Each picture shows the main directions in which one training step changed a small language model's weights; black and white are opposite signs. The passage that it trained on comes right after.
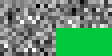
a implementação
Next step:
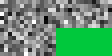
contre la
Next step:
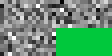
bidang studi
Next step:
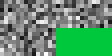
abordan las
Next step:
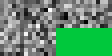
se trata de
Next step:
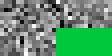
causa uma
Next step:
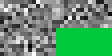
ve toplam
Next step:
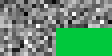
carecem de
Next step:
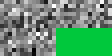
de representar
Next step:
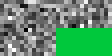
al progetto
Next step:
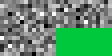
30 foizni
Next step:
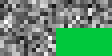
formas de
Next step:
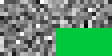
filmlar milliy
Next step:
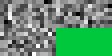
maqolada pedagogik
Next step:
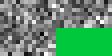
de vacas
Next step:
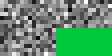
ular shakl jihatidan
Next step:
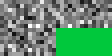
sipolik va
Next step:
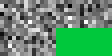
daling van de
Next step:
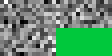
фактора экономического
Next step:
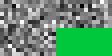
e rispetto
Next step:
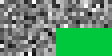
tarefa de
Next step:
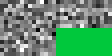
і значно
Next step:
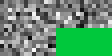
of the study
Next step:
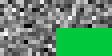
los trabajadores,
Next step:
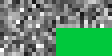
dentro del
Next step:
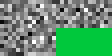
verborgen te
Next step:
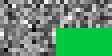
учебной деятельности
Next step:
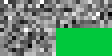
культуры и
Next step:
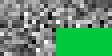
de esta forma el
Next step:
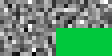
of English
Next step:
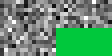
utilizado como
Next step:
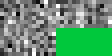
sendo estes
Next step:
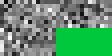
massa e
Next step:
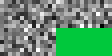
há a
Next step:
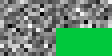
contextual. La
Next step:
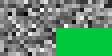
— Vol.
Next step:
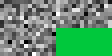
kerak. Bu milliy
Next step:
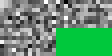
dasturlar bilan
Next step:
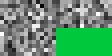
bajo entre 0
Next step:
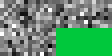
sociais e
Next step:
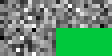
ser una importante
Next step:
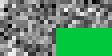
jest nim
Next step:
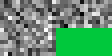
bo'lishi va
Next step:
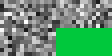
que poderá
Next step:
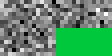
o garanție
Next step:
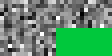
in developing
